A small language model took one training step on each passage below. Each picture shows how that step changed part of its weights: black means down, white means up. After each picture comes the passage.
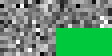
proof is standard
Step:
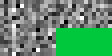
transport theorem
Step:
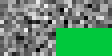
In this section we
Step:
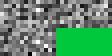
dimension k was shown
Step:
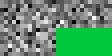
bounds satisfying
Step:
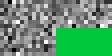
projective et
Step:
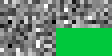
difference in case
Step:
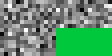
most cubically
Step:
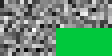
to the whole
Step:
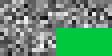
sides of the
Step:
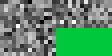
unit vector
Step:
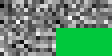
well, the solution
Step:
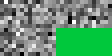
zero, which is
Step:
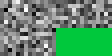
that remain in the
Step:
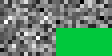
a knot,
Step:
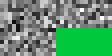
still be
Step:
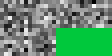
is equivalent to
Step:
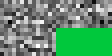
of the second and
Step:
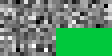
the most accurate
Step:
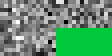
appearing in
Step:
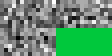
We will be
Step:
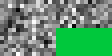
are given a sequence
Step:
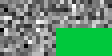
and using a number
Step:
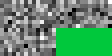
of flat
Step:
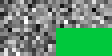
exists an open
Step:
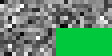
\] is a
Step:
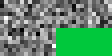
to solve
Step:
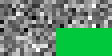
this section, let
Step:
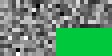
we have that
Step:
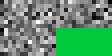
maximum possible number
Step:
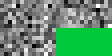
Z$ is the
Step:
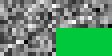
the lattice
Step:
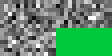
Hence, in
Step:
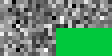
PU method,
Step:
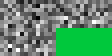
and very near
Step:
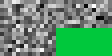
of that lemma.
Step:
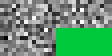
gives rise to
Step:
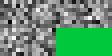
characteristic set of
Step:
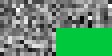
relations for the
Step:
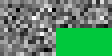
$x$ in
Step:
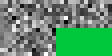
for some simplex
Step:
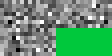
of this theory
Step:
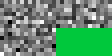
of both the
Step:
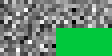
in turn
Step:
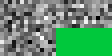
is complete.
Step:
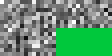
models, along
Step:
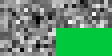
characters defined as
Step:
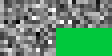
Given a
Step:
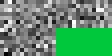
\in B
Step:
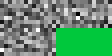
for the proof of
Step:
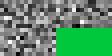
and if there exists
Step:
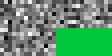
numerical methods.
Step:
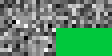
that $B$
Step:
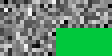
concave only
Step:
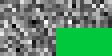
KU -
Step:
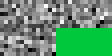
corresponds to the
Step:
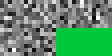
for $\theta$,
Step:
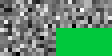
standard hyperbolic approach
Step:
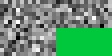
are using a
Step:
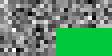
Applying the
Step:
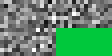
from $G$
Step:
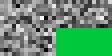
$ such that $
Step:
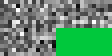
associated with the
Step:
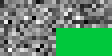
give both,
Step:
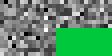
the same distribution,
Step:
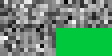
process: estimates
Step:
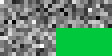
create a
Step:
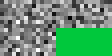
moving parameter are
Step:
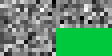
the vector field
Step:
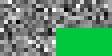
x \mid
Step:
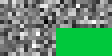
main theorem, let
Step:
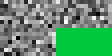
as various
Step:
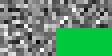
a positive integer.
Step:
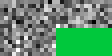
The line in
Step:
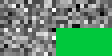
bounded operator from left
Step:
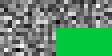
and ideas.
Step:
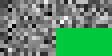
a non-empty
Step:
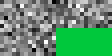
random variables n the
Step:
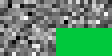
of abelian
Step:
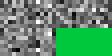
not change
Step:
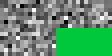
is internally
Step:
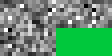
others) with
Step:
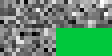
us add condition
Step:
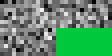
The main problem with
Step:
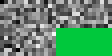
the estimate
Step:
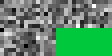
not connected, then
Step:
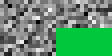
the edge point and
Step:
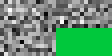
on the safe
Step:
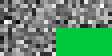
estimate the
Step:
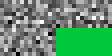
of the heat
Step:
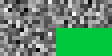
whose final
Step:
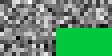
$k \leq
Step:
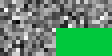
is even and in
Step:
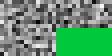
step, the
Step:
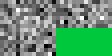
control (when
